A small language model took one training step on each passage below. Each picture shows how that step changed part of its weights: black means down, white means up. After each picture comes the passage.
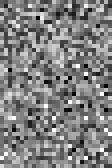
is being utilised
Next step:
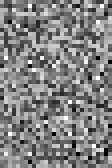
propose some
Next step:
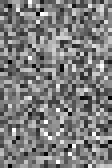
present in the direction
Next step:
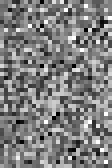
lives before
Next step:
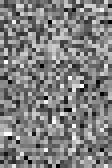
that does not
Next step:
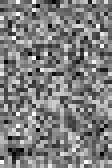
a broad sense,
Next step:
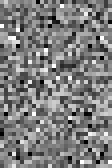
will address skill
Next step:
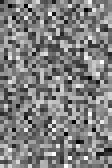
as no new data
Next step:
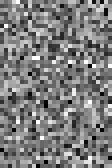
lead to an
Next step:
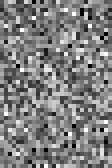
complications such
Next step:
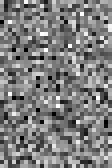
platform. 1.
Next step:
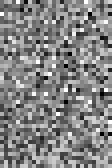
which students can
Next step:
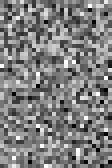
cast is to
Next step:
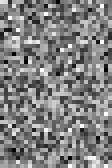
government officials
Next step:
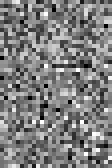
identifying the
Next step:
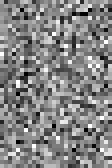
ELISA using
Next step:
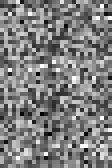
with one.
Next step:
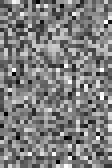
working in stressful
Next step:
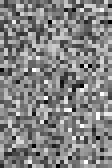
that occurs for
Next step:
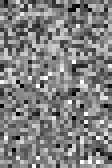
closely associated with
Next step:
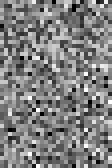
equal to zero.
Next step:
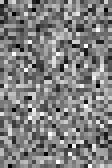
reported in the literature
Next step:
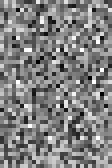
bus through a
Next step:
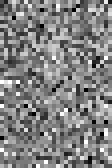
able to filter out
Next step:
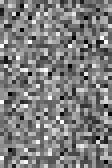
it was recommended
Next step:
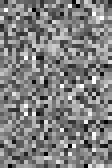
of the input
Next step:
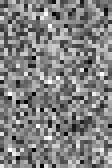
methods are generally
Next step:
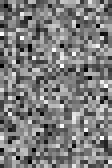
4 hours.
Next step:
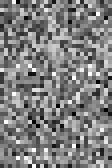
cycles of
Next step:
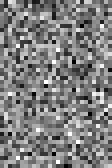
groups in Nigeria are
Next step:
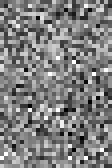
is illustrated by
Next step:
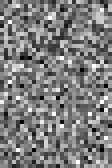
= 6 and
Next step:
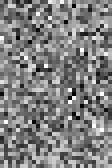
of this were set
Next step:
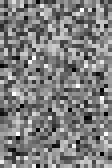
national infrastructure, to
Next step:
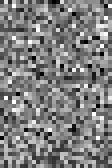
\quad c >
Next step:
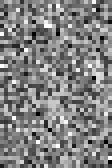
Many people place
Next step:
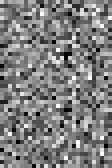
the datasets in 2023
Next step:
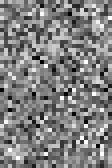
the integration of
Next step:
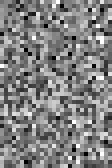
NBO analysis
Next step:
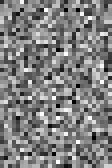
in SI
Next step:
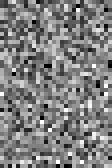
useful for the
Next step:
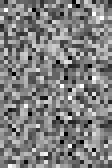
of the power
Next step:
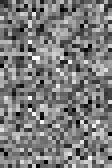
provided to the students
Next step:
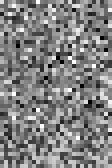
have lately shown
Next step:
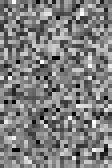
financial hub of
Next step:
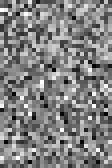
other Profiles
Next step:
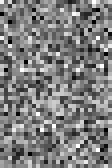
shuttle run
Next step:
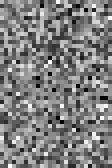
the feature space.
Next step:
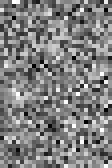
continuous family of
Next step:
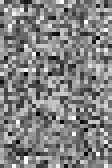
logistics” and
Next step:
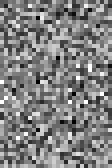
is part of our
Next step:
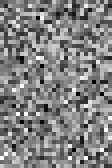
is allowed to
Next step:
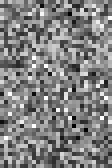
the ability to
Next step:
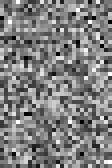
and per customer
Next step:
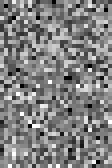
specific heat capacity of
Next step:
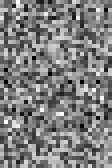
computer," and
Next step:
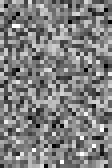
The results of measurements
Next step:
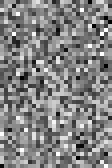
Infanta en
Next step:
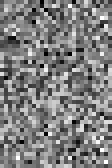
lot of work
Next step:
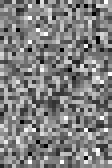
the weather
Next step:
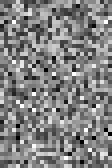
or plants?
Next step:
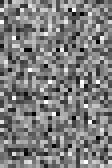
some binder
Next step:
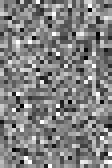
work packages
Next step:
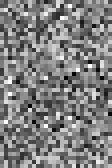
uses either one of
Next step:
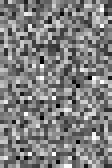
in the assumption
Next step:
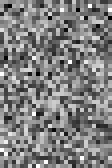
to a full
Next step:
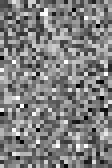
article, we
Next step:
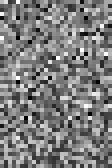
on this work,
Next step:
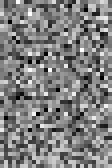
a person into a
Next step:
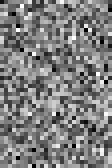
benefits arise from
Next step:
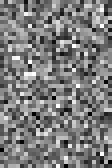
in research on companies
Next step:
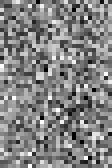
greater than the certain
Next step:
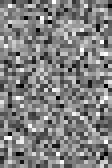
2). This is
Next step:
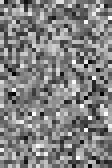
and extended
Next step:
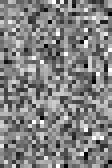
ease the
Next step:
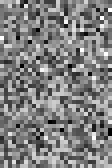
this study. This
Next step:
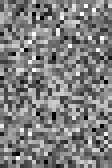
coordinators M10
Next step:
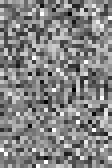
the features to be
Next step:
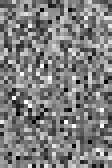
letters from a
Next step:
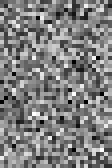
is equal to
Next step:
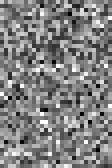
the histochemical
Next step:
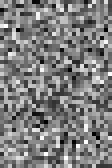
the four parents
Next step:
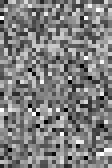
used as a
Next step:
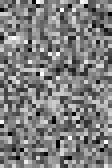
is virtually
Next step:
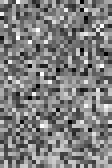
this work is to
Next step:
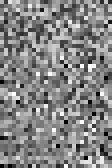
may also be
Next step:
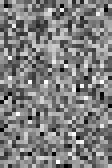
factor in school
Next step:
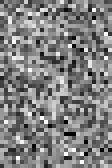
introduce the
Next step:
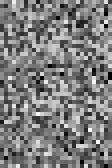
relationships. This technique
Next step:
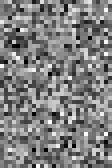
communication capabilities and
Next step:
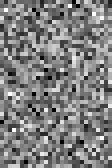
of characteristics.
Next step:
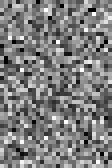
1 complex in
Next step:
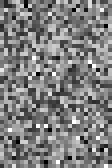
no artificial
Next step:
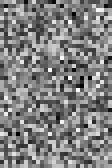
such as resource distribution
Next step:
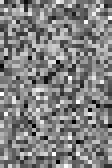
and consumption in our
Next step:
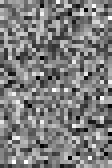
the head. The
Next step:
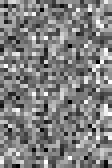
learn and
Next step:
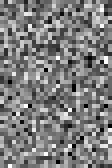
in the accounting
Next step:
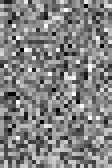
pictures are
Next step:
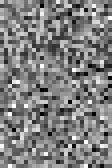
the right. The
